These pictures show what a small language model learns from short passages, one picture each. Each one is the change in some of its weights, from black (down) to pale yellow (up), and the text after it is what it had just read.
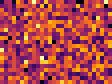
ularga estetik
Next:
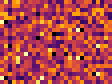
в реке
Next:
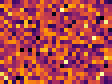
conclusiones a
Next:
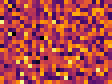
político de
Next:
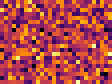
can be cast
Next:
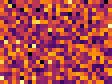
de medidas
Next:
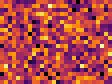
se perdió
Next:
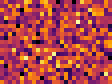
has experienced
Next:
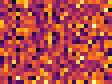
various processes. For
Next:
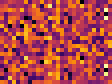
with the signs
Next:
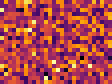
concept for examined
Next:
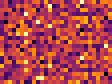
unique to power
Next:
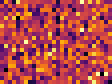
our research, the
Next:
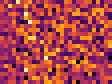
expect to have
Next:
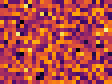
oshirish uchun
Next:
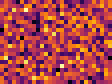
nos informan del
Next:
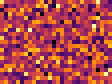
dos níveis
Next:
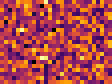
within a range of
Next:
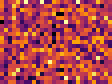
для змін
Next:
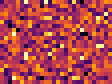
+ \cdots,
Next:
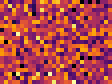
a mechanism for the
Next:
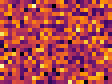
que fosse
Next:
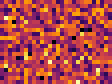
the result is that
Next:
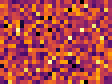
whereas the
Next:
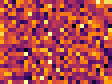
confirmado com
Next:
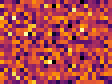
het voordeel
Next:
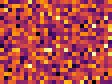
kerja sama
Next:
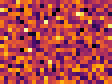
applications family use case
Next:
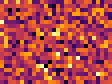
античных и
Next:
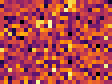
infecção que
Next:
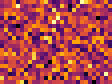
an ordinary differential
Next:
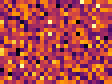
identical flavor
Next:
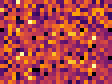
discuss three internal
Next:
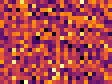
high computational performance,
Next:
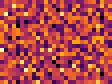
фан ва
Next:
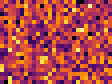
to guide the
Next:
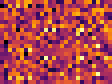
was characterized by
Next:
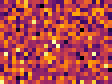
only, flavor
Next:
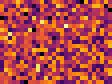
o misticismo
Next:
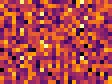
scales. The system
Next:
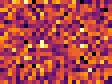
waves. It
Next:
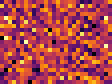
the decision to
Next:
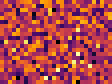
of achieving
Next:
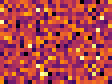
асос қилиб
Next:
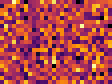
con la ayuda
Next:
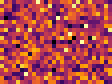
dos profissionais
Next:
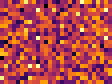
transport scattering time
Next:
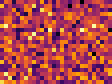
the Wigner
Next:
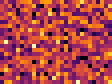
of traffic
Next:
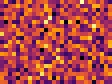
to this resonance is
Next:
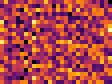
competentes para
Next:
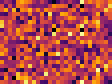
mean boson number
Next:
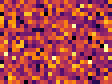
orders of magnitude from
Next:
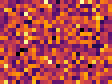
reduced to a value
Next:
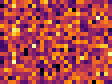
op jongeren
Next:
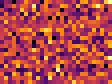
of eikonal
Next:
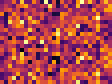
separated by a
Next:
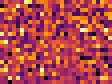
is given.
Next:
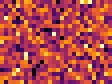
the reference configurations must
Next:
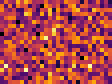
show port access
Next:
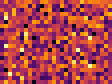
in the formation and
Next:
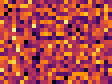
externo como lo
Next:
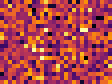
hogy a
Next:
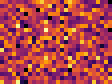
font pas
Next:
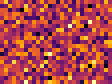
la comunidad,
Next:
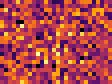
initializing the forward
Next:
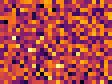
of $\Delta
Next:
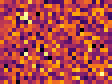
Moreover, we have
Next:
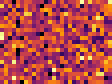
these instances,
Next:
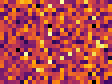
SMGs can
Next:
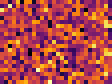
cenários que
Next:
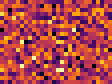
на начало
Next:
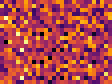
the reaction
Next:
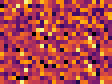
is a fully
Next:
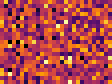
clara y
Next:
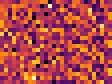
a OEM
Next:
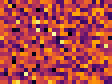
de conciliação
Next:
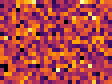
basis of the
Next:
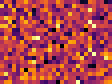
the IAR energy
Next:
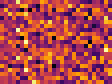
factors affecting it
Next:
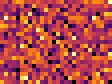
Fourth International
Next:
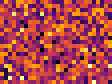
due to the
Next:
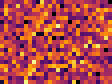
of Unitaries}
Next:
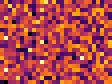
a reasonable
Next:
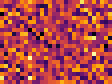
operators in two distinct
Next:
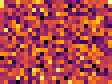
no processo de
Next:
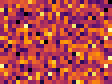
patterns can be
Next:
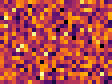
RPC hadron
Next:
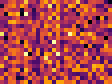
observable, but
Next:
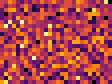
As an inherent
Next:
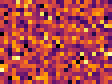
since they are strongly
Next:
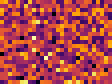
não são consideradas
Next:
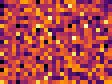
ensembles and
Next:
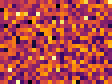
of the native
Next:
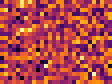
theory. To study
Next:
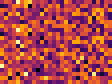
paper we propose
